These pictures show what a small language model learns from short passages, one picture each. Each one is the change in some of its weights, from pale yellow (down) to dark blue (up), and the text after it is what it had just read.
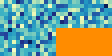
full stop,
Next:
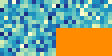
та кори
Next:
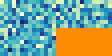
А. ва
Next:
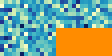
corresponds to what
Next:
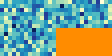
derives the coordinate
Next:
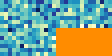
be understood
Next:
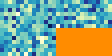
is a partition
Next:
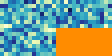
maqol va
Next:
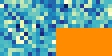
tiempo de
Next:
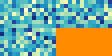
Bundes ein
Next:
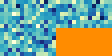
comparison of the
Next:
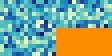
we can indeed
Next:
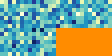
ва шу
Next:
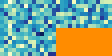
the interface problem
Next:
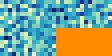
chosen such that
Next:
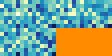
e estrutura são
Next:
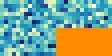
que la evaluación
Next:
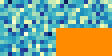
talab sifatida
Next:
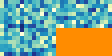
to higher-order
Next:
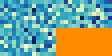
terms of generators
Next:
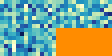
using spectral measure
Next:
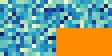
direct proof of
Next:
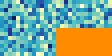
в момент
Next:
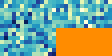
homens mediam
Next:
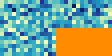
han contribuido al
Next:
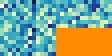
for any two
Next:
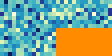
der wenigen
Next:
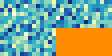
namas that
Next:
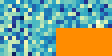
not necessary for the
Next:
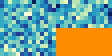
Poisson distribution
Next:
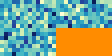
on December
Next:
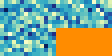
чаще всего
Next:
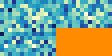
(4) there
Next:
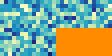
in which each one
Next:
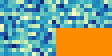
is op de
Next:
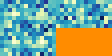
sum so we can
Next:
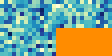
ajuste en el
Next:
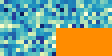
o$ are contained
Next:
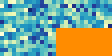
específicamente en
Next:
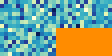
submatrices of
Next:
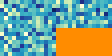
allow avoiding
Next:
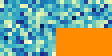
C$ there exists
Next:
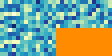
of either a
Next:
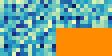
"que toda
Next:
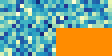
being a constant such
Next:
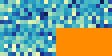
coordinates of existing
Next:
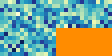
free on a topological
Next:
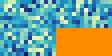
$F$ is
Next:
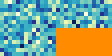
a vertex of a
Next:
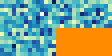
prevalencia del
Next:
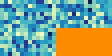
de Lyon
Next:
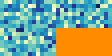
a result,
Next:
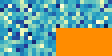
Hence $B
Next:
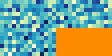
being itself a matrix
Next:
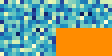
coefficients of the
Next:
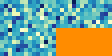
for given ${\bf
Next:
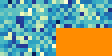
compact {\it
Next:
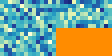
we have a well
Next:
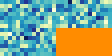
The idea is to
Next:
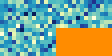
functions, for
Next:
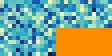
in two distinct
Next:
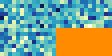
orthogonality condition
